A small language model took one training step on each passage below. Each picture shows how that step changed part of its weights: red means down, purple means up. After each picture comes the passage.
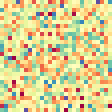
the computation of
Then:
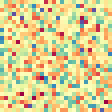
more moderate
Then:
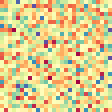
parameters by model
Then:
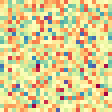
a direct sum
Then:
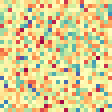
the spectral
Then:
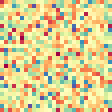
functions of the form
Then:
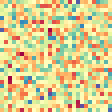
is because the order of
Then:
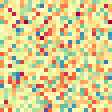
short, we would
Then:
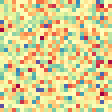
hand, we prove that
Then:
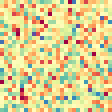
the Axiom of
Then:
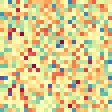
class of operators which
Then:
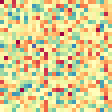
formed by the
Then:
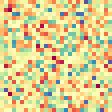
simplification of
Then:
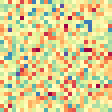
form integer program
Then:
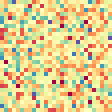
$G$ with
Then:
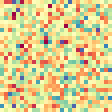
leaf, and
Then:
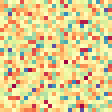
Then by Claim
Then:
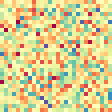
the ring of
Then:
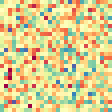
be the standard basis
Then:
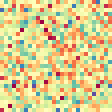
that the orientation
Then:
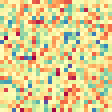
where $\pi$
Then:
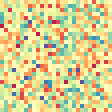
the projection of
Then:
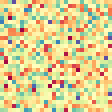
$x$ and
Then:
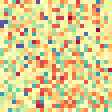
first canonical
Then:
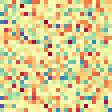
ample. Projective
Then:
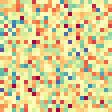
type {\rm I},
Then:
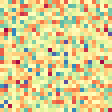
of the interface
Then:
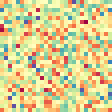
problem and the known
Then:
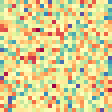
which states that for
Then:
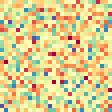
Then $G$ is
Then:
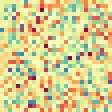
what is equivalent to
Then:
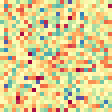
converse representation $\ll
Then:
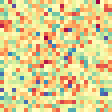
we did,
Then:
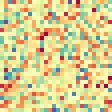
would be useful
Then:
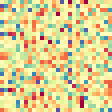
matrices on
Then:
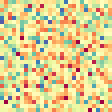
$. It was
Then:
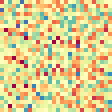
shows that the
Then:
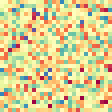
created). We
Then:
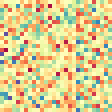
this work is to
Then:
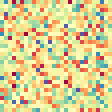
\eee Also
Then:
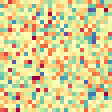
standard Sobolev
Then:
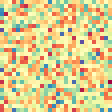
of Mathematical and
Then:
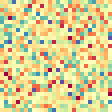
$A$ is
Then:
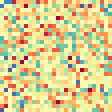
of the paper is to
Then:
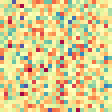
prime knot,
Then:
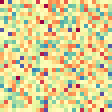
example we need to show
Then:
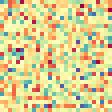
(i) and
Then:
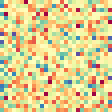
J.\ Zeng,
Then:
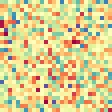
be controllable:
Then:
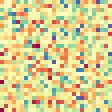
has three different real
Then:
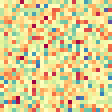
sidestep this
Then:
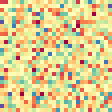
rank 1. Thus
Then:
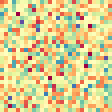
points for small times
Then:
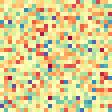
Then $ c_i
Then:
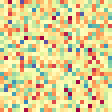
tails. The
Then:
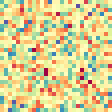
made up of
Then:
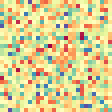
infinite series
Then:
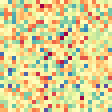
have performed
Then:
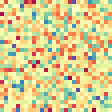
group algebra $\bc
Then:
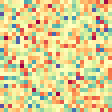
view of the
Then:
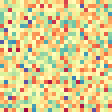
the global
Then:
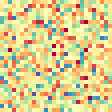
in $P$. Hence
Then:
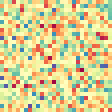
components of the
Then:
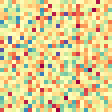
the permanental
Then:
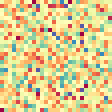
In order to do this
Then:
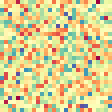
and the second author
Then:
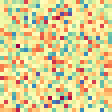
single overall
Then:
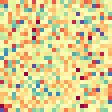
(the point at which
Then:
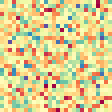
necessarily finite
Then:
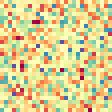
standard embedding of
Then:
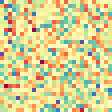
procedure to
